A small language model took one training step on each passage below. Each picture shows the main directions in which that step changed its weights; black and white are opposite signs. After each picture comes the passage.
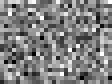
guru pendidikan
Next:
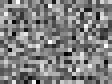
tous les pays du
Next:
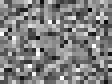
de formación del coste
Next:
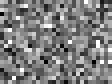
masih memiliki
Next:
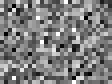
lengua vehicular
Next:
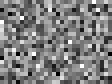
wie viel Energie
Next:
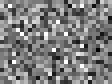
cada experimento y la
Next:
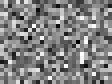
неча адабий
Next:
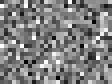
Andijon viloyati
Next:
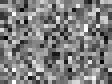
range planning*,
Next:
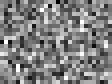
uterino para a
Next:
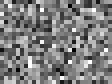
enquête effectuée
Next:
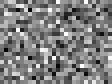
частности по формированию
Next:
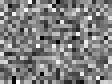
эрбия Fig.
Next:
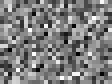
alterações observadas,
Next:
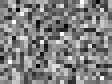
in Wartime /
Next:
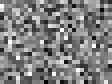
la administración
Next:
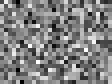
reais para a saúde
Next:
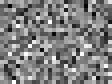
delictivas era una
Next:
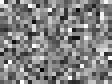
disso, ele pode
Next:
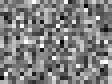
abrió los ojos
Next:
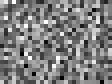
dicho, pensar
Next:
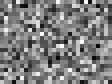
оцінювання інформації та
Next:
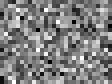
und Ende August),
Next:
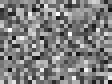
flexible spaces with
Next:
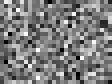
units of address in
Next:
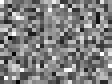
lembaga keuangan.
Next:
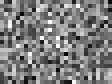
Rede Internacional de Educação
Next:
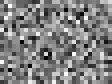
las manos de los políticos
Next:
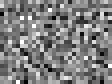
eficácia desse
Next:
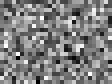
en este caso corresponde
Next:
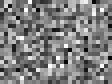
se ha encontrado que
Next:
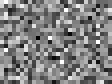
дней в году
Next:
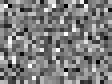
no âmbito da
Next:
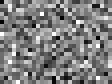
spontanités de la
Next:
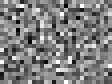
बहुत ही
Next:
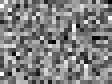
o'z ichiga,
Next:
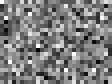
g'alla va boshqa
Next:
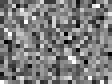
todos os profissionais
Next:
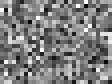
cinco proporções entre
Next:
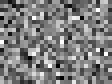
Lie: Figura:
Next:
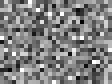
analyze the influence of
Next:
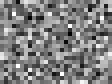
gormonal terapiya
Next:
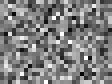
ellos es variable. Por
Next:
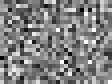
ahamiyatini oshirish va bu
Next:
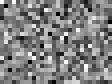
how human roles,
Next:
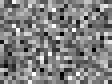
temir kurakcha bilan
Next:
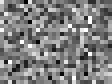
призначення і проведення
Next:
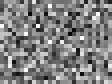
pour que vous alliez
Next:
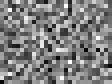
Soliyev Umidjon
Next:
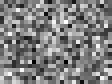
ta'lim muassasasida
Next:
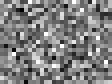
их значимость для развития
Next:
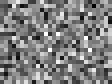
sua inauguração,
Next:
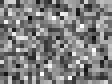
dem Schulalltag,
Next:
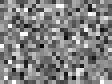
random nature of the
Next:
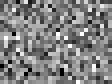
virtual por sí
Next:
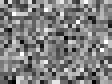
dan higienis.
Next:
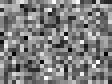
o que faz com que a
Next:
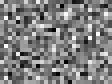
joriy etish hamda ularni
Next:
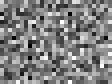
vingança, mas que
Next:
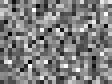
Dagblad, 24
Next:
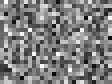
диаспоры. И
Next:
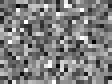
axborot tizimida davlat
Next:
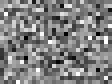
ва шаҳарларда
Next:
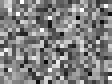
ne s'inscrivent
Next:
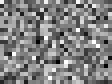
kelib, organning T
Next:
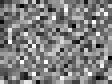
всіх етапах
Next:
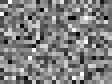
THE FIELD OF
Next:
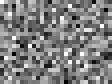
vidas de aquellos
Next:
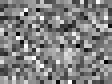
qilib aytganda
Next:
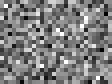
Ota – ona,
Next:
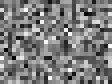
se cogitando de
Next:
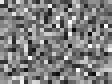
vandamálum sem
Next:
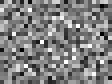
konteks sosial dan
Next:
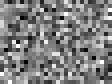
qilish istagiga qarshi
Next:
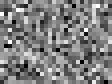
عبد الله
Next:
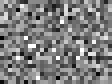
place during the
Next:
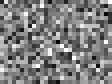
o hacking dei
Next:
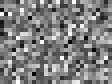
& Sommerhalder,
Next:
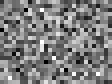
koperasi maupun
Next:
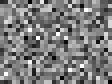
une diminution de
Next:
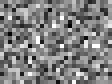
escritos em livros e
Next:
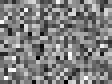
3 media hitungnya
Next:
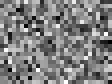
parcurs, *art.
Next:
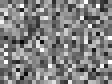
IN PRESCHOOL
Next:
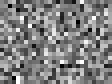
Kannur University Cover
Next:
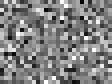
Том 1, стор.
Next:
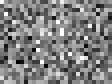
фанга кириш ва
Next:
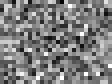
e o papel das
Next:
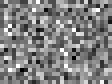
И., Юсупов,
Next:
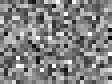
rux sulfidini
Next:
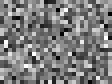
un modelo de desarrollo
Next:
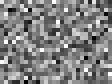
и дать ему возможность
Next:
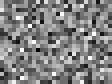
baholanadi. Agar
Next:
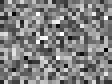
kerja yang bergantung
